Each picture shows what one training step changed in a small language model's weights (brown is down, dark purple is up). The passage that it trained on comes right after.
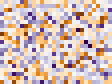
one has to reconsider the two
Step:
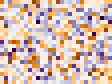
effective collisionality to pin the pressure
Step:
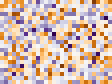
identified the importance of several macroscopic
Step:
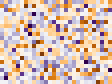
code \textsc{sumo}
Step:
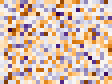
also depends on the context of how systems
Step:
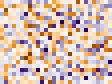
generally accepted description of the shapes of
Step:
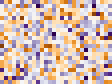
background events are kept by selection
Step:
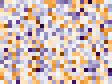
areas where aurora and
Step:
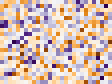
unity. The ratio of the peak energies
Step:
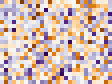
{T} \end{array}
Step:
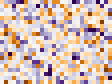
second and a fourth order term, the
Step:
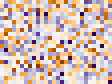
set of samples: vectors for which the
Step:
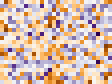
the local AGN population based on
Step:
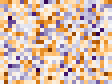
the striped wind model,
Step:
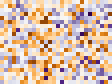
individual setting has been recently analyzed in
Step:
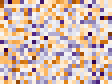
based on the \textit{validation
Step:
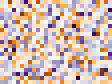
amplitude $\psi_{in}$
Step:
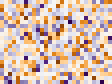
(\bm{V} \times
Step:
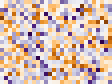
1 sfu), which can only
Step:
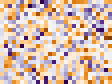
a latent failure time model for the
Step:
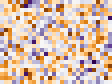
\begin{acknowledgments} The authors
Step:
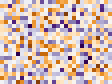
switching frequency and coupling strength, whereas single
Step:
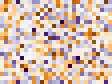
tends to be spherical near magic
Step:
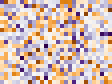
cosmic abundance of this isotope
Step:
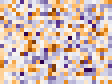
the PMT can be overlaid
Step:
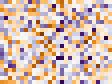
strong gravitational fields are generated, and observations
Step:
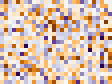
{journal} {Nature}\
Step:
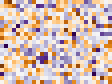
pulsars were associated with former
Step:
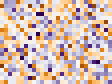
it will give a total of $\simeq
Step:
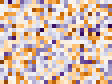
\texttt{specextract} to
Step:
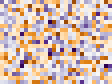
we are going to prove, that
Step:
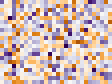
sinks at the boundary to the diffusion
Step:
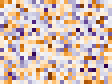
in the soft X-ray component can
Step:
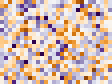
only warranted for infection
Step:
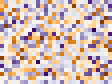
pressure and volume data for each
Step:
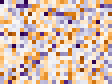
masses can then be explored. This process
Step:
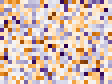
Department of Energy, Office of
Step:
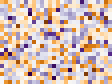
shear, (\textit{c})
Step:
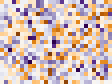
strength and width. {\bf c)}
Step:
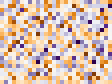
in agreement with the findings of
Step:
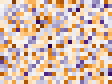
that this mathematically rigorous initialization
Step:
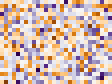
volume of the secondary liquid bridges
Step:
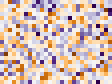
by clinical need and powered by
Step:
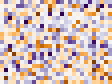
to the axis and crosses the
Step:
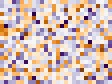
that $\nu(j|i)
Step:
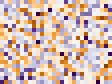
well-constrained set of
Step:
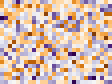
under suitable assumptions -- results in a form
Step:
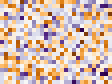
light then demonstrates the existence of
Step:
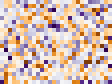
dots stand for derivatives with respect
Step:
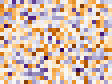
measurement of $\theta^{(2)}$ and
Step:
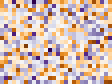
subgroup of the U$(N)$
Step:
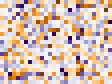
for the Higgs doublet that is
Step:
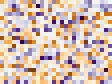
magnetosphere where each pulse profile component
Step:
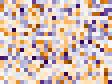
delta, especially also of negative and
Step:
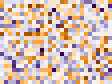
by a set of coupled Boltzmann equations,
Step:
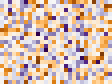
that potentially offers new properties.
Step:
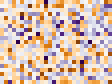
there is no infrared singularity developed in the
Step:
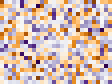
$\mathbb{R}$ is captured
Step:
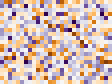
perform reflection interference microscopy: (8)
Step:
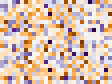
Topography (SWOT)
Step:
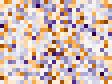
by the photodiode (blue
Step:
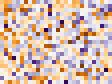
while those two element ratios derived from the
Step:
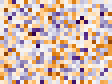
causes much lower burden compared to the
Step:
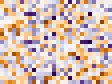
of electrons (i.e. right
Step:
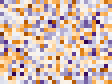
we are going to do an
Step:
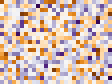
cardiac cycle. By varying these
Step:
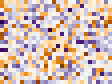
the sum of the observed luminosities
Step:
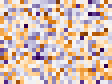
the inductive bias of frequency information
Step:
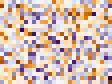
diagonal in the $\delta$-functions of
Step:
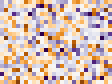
cover a long baseline for estimating a
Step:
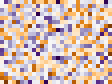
the modified and the original HW
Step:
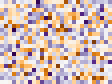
box with side ratio $X$ and
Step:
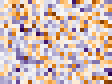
Our results provide direct experimental evidence for the
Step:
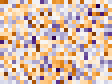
radial Teukolsky equation (see
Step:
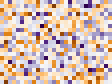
metal-insulator transition
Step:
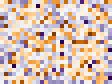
is solved by adding a linear model to
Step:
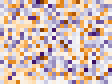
formal enough to serve as a training
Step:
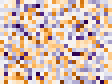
\feii\ lines appear more efficient
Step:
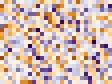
depend on the size of the containing
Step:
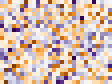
the DVCS amplitude at order
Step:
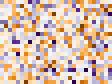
For a more detailed discussion of the
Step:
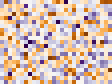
spectrometers[3]. In our
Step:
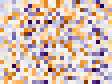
case any of the 's' nodes
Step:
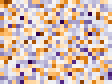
speaker identity must be independently
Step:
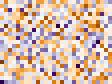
mergers have been considered as
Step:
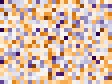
according to their data packet issue
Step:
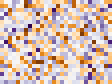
of four reasonable spin operators for a Dirac
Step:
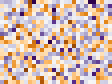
partial frequency reuse scheme, where the
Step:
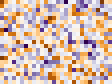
mass and entropy. In such a
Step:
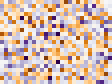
specific decoder architecture implemented in hardware.
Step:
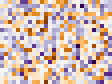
populations. The reason is the same as
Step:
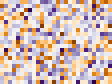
biases for the primaries are
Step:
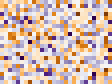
turbulent flow using the following
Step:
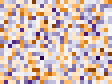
the variation with the coupling strength of the
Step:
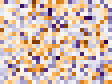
100, $\delta_S$ increases
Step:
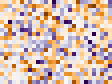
an Expanding Shell} \author
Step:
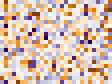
variable selection approach for ultrahigh dimensional
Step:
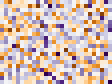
-typically denoted as the
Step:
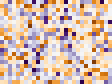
the SPIST method for estimation of
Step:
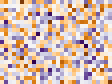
some perspectives of the results
